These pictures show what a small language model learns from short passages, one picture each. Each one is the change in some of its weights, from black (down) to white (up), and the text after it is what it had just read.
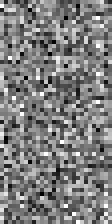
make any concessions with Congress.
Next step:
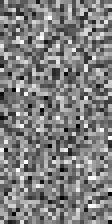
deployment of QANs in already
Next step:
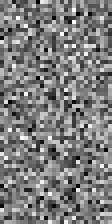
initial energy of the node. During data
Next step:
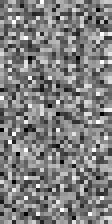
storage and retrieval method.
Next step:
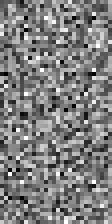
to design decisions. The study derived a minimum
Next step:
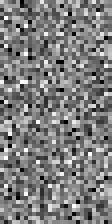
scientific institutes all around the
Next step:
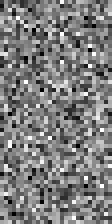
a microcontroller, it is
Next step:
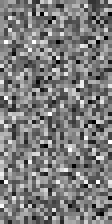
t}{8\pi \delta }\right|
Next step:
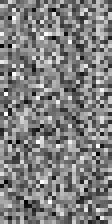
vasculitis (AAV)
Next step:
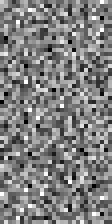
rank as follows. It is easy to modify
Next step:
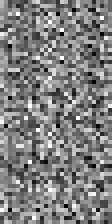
used without preliminary multicenter
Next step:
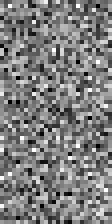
OF THE STUDY
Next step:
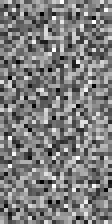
The combined scheme shows significant improvements over
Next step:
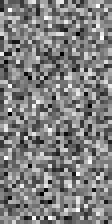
of cyclic operads with a trace
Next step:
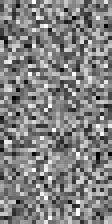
of turnover share is found in
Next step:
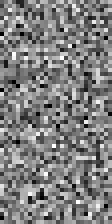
state is created when a particle
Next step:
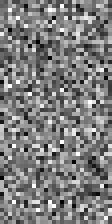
the probability of an arbitrary grove of order
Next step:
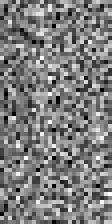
disposable sand molds using
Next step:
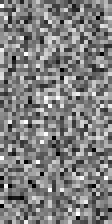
the network. Figure 12. Aggregated
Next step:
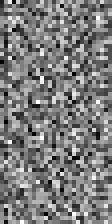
remarkable problem remains open, and is the
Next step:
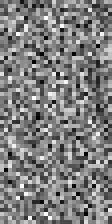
to identify and describe the main levels and the
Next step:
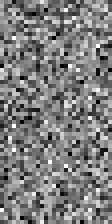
chain of maximum size in $\tilde{L}$
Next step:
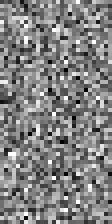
young patients, sometimes before completion
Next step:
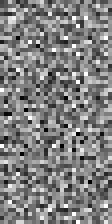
can be obtained by the transformation:
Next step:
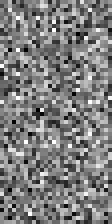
design for data collection from a sample of
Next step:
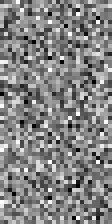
of unity and accomplishment among
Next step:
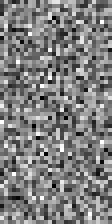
and some 21.50 m wide),
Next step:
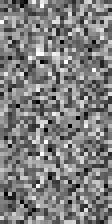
materials etc. to student teachers before
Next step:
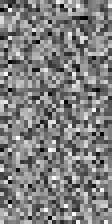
of communication has become more complex in various
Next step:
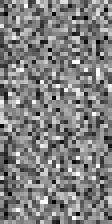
of a set $A$ is a collection
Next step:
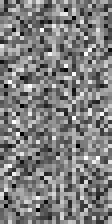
see, then we can apply the lower bound in
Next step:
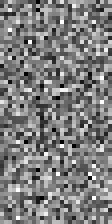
ρ_s were calculated at one
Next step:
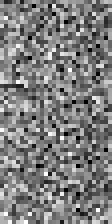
In today's modern society,
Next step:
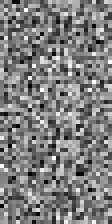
on Mt. Avala. If only
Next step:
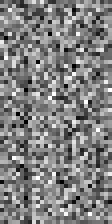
continuous-time linear system; note that this
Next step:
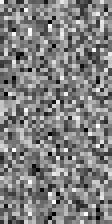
as $n \rightarrow\infty$), take
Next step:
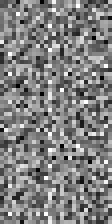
\ref{Fig1} where the positive
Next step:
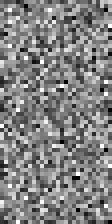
the photon flux on the
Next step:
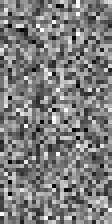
years of surveys, there were no
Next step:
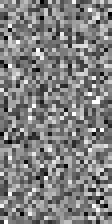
decides the value of $\name{\tau}$
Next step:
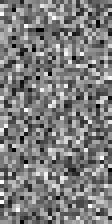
Affine Geometry. When the
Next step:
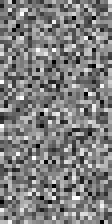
Figure A shows the outcome of the
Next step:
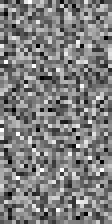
then by preservation of stabilizers
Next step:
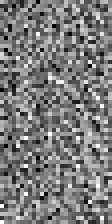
was a very slight reduction when compared to the
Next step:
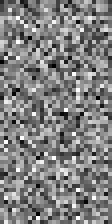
a production function, either on the firm
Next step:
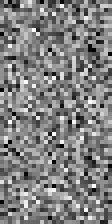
above the roof whose barycenter is the
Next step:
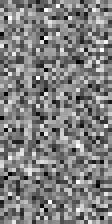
\end{theorem} Now, we
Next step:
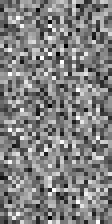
index $ i $ and integrate the standard
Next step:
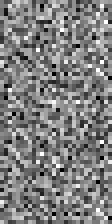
length $|s|$) as n goes to
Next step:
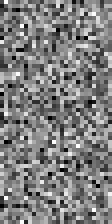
in the body. The strength of
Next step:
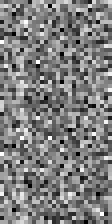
Half Width at Half
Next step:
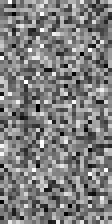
maxima of beamformed PAS
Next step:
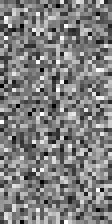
SIAM J. Math. Anal.},
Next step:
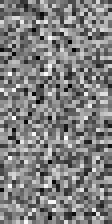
drop corresponds to a local 281
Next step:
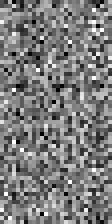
= \frac{\alpha}{\beta}
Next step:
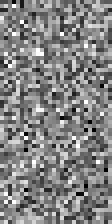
cells important for maintaining glucose
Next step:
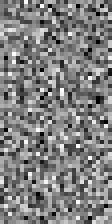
write $\pi \!: \Gt
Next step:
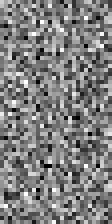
solutions and $b_{1}\leq
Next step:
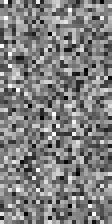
clear idea to OMs that how much
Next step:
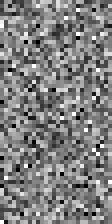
major life events that can trigger
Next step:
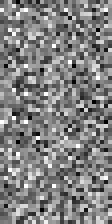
yields \begin{itemize} \item If
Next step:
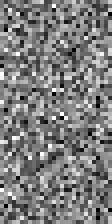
of episturmian sequences,
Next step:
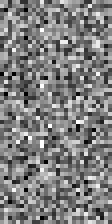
elderly citizenry. These
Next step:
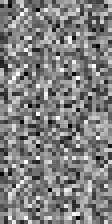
of two IEEE standard model structures representing
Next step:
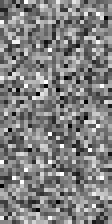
infrastructural facilities. The diversity
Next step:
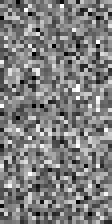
circle packing. Let $g =
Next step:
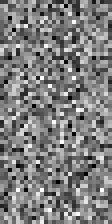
surface in projective space with two rulings
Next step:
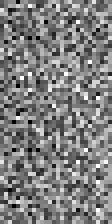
Data and Material The data are
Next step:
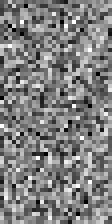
behaviour of zero provenance malware
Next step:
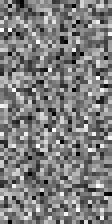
use than Second Life
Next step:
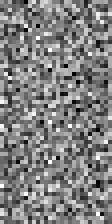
played a central role both in the
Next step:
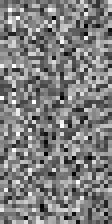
the following reasoning, based on the theorem of
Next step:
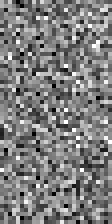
authors have presented in \cite{IN2}
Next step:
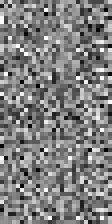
a basis. \end{document}
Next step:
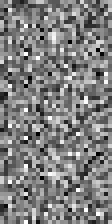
researcher develops an argument for their case there
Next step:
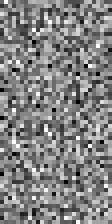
shaded under *Cajanus
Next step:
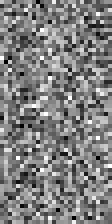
show no absorption band in the
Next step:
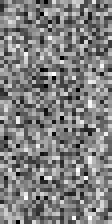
the cone over an immersion
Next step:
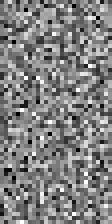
is a proper spanning subgraph of
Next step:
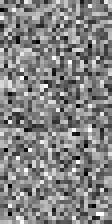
across use cases in XGain for readiness
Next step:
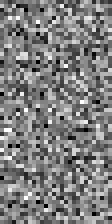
its maximum potential and offer powerful
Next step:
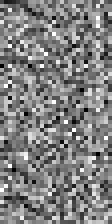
human driving, recent literature suggests that
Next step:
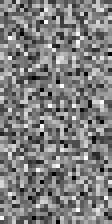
bijectively to $Y_1 =
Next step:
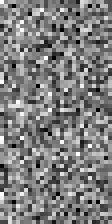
at Belmont High School.
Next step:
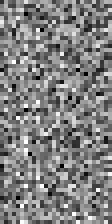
Hungarian area being both national
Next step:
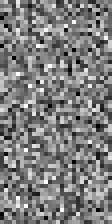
in $\Bbb CP^n$. Theorem
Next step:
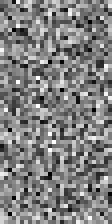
therapy in intrabony
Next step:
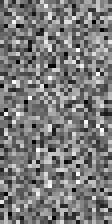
standard deviation of three replicate.
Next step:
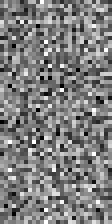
mercury. Given the limited
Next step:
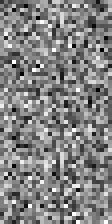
on selected university characteristics across various degree
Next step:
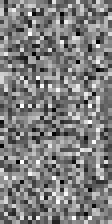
a.s. for any $k$, the
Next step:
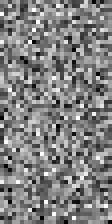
blow-up result not only for
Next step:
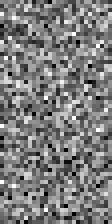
aging in mammals by controlling
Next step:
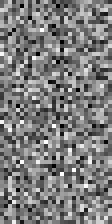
point. \ssk Note that the operators
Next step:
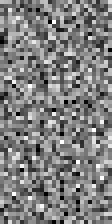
analysis of the Hou operator in the interval
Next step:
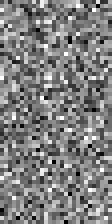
\bibitem{Sun} Y.
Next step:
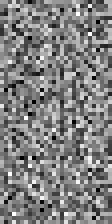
*The Economic Journal*,
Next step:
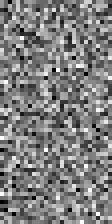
Framework to an open data ecosystem
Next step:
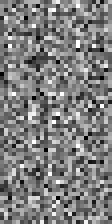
\eqref{inv} and such that for any
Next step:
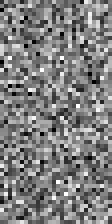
part of the energy system affect another. The
